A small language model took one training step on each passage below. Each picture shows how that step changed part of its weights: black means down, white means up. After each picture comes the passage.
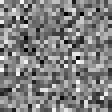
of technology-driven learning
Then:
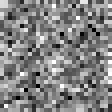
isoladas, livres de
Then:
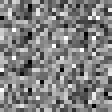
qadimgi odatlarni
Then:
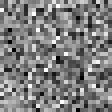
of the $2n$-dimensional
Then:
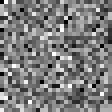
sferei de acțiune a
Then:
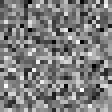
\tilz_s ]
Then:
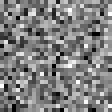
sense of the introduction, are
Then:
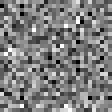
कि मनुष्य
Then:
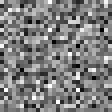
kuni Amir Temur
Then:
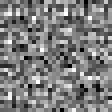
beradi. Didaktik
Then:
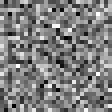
ran with 5 million particles.
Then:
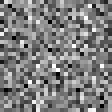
ushbu nazariyani
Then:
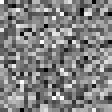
of billion years. As we
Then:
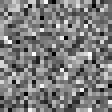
particularly common in industrialized
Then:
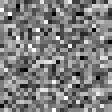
of novel oils.
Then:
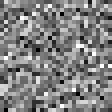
bo'lgan huquqi;
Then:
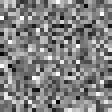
uchun izotonik
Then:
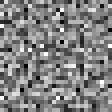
IgG, HBeAg),
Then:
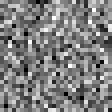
psicológico e
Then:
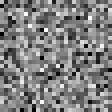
omil hisoblanadi.
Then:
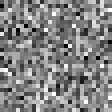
untuk dilakukan
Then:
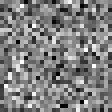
communication complexity is no longer
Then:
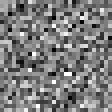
DLIS fraternity to
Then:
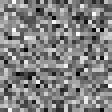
estimation. \newblock {\em
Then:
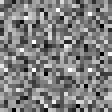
de ese modo se consagra
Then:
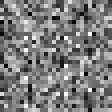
minimal length elements,
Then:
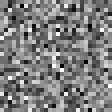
until the repayment of
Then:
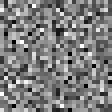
a critical point at infinity is at
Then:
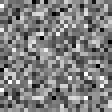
that the behaviour of the
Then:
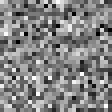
indivíduos humanos, a
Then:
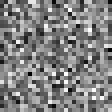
momentum per unit time is by
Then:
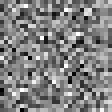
proper equivalence classes of
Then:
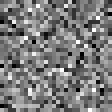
Pattern and Evaluate
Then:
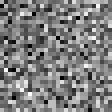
conversely, whether CH
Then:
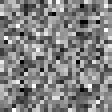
bunga yang harus
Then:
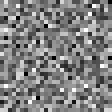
se ha convertido tras su
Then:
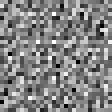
show infertility, then they show
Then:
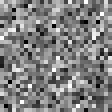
vírus que circulam no
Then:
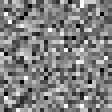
plasma membrane, resulting
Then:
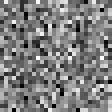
comenzando por la del
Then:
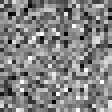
concept of the threshold value,
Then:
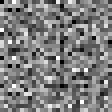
participants was 22.2.
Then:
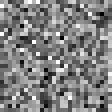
estrategias y acciones en la
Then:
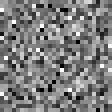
health risks due to their
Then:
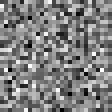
matrix consisting of independent real
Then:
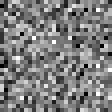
ship on study was elongated and
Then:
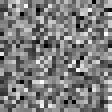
defined on $S^1 \times G$
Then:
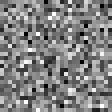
$\phi\from H\to
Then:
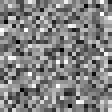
inequívoco asseverar
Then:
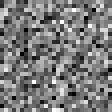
A.2 AI Model
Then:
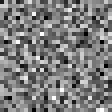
el tipo de letras que
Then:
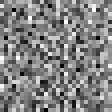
plano simbólico en
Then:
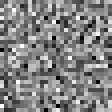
and in the process of speech,
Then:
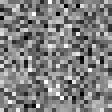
Table 2a gives the results of the
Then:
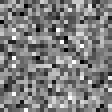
and multiple relations between strategic
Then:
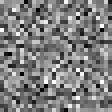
1. We shall prove the
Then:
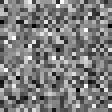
con frecuencia a
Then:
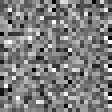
be also be considered and all results apply
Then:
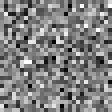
point of $A\cap C$ by a
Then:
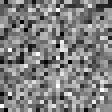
evaluate the intersection product
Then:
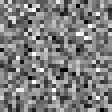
„INFLUENCE OF
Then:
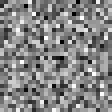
optimization iteration, add the solution
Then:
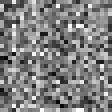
- Verify access authorization
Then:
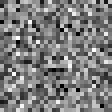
film This in situ methodology
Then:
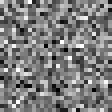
SI brain image classification and
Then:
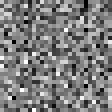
was a Primary Deity for both
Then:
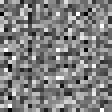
numerically solve such problems.
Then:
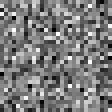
muvofiq amalga
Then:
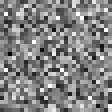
a very high agreement among
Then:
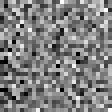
is using matrices, then it is
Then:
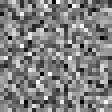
explored. Additionally,
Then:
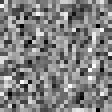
inclusión se les realizó el
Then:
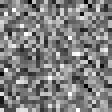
feature extraction and selection -
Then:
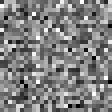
Dos bancários que
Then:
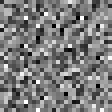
them saying well we don't
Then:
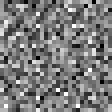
in patients with gestational
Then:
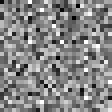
by the orientation of the water
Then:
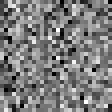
highest number of parameters are present in
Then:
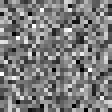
in punishing foreign
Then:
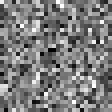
Kislotali muhitda
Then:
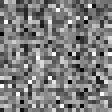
afzal ko‘rdi. U
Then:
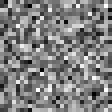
b$ with $a,b \in
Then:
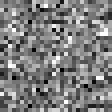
removal onto the surface
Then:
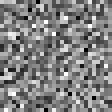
grid operated by the transmission
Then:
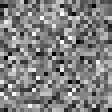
as well as at the Boston
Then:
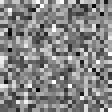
oltinchi haftasida,
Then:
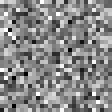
possível sair a um
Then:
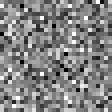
can be successively computed via
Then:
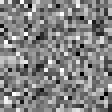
Lemma \ref{lem1}. Therefore,
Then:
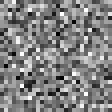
different conditions. The frequency
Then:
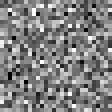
the syntax of a JSON
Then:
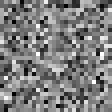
*Ayúdate y el
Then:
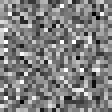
considered a contextual variable that
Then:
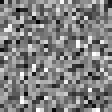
'Jua Kali'
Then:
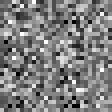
assessing switching
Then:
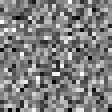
science results to clinical
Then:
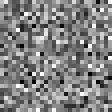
hisoblanadi. Uning
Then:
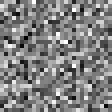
quantitative comparison of the
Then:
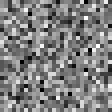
Pakistan. *JISR
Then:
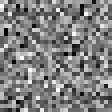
the needs of society, there is a
